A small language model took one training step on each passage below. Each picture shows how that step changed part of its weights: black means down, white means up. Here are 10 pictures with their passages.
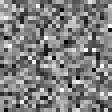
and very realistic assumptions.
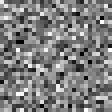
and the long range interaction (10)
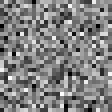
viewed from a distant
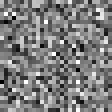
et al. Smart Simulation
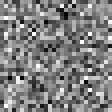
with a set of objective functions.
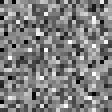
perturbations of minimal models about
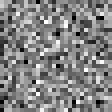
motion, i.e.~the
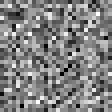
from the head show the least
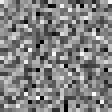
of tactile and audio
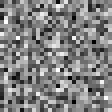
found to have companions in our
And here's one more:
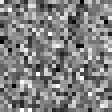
$4s$ orbital has an
